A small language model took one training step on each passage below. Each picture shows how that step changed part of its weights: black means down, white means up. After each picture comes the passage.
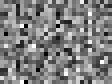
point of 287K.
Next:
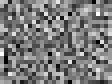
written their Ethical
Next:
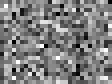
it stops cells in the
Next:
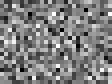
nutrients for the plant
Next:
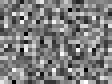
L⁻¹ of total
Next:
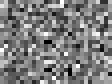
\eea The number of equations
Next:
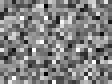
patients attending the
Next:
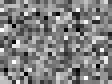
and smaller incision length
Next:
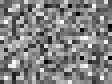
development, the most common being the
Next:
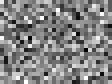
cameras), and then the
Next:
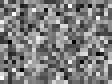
the same as those in the top and
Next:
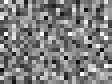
type constructors are defined in
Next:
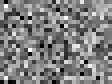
the process, create a new
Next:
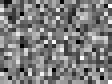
and solve for $r$ in
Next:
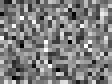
that tries to classify
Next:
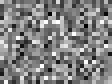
Transactions on
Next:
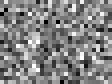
the end of 4 weeks,
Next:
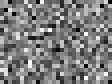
Human Factors in
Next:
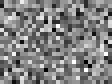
There is some freedom
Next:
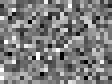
process can fabricated
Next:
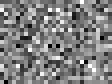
emission spectra offers a route
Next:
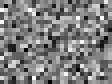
patience and quit the
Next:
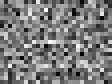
and revival Phys.
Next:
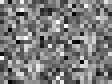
the onset of any of these
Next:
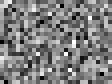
to the blast wave.
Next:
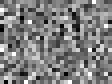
disorder that has, also,
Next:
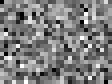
ultimate platform and
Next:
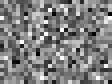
SDMT is used
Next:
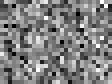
the incident light is
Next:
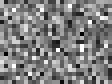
effectiveness of
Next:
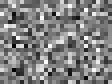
missing off-shell
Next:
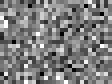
based on the interplay of the
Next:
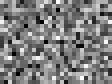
The effective value of the current increases
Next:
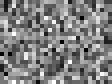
explanation for orbital
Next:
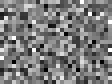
conditional probability for each
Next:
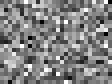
some softwares handle both
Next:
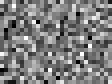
frequency domain. It is
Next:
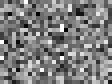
(so called the effect of
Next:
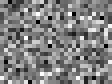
(5)). Depending on
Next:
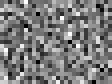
similar argument for the effect of
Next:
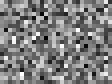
since no new message is
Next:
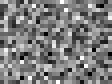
predictive control and integral
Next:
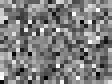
Einstein classical
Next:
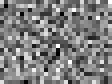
iodide showed an excess
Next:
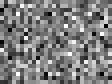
of the two-body
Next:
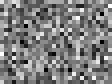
Since the relaxation
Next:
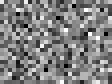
magnetic field gradient produced
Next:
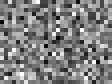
extending the content of the
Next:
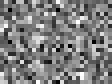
a reduced density matrix of any
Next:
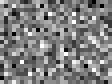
solution (\ref{hyp}) are
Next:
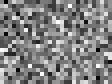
only slightly deviate from
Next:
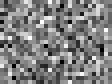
false. Choices
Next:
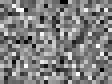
which is traceable to different
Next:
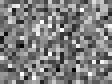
this issue. By
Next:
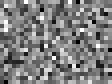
coupled (green) and
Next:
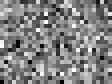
Lei and Cheng,
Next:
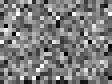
Radio Access
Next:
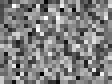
the ability to assess,
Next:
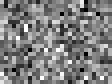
on image comparison and motion
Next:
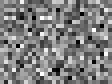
surface. Our method represents
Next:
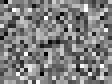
to 6.7 at final follow
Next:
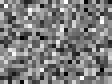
\textbf{b} the
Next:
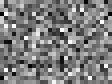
this finding is moderated by
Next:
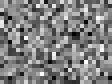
is applied within the time
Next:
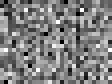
of corrective action, as
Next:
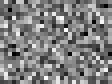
reduced computational time and can be
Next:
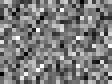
Control Plane -
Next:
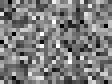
boundary features merge into
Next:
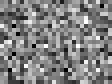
is calculated through the continuity
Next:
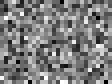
is performed on two output
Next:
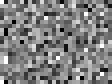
2011. *The failure
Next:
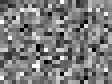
current and anticipated
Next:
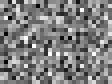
by software agents.
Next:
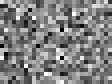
affine algebra
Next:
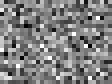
produce fittings to the
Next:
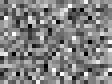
skills through realistic simulations
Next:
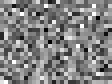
particular, the fluid helicity
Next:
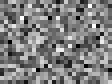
the selection which should result in a
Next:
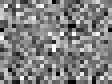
Faculty of Fine
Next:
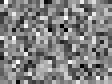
with the number of cuts,
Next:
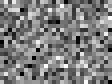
(HAPO) study from
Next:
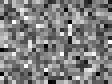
data publishing legal
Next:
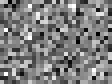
(PCB) is
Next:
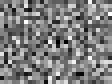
spectrum. This cage is
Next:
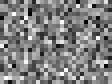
to Cd⁺² and
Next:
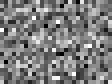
as a function of density and temperature.
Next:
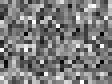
approach based on technical analysis of
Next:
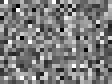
contour plot of %
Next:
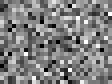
identified at the zoological
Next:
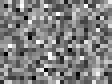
mechanics, optics,
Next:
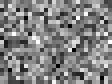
is a characteristic resistance.
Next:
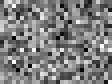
[16] published in
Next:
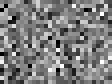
of Bari, V.le
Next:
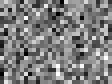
II Hotel by Yon
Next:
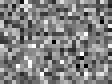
$C$ becomes
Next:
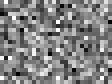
leaving only eight strong
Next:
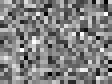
5 parts water is
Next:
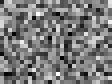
the Style Matrix where all
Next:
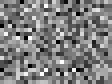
for several nuclei
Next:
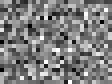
dielectric loading
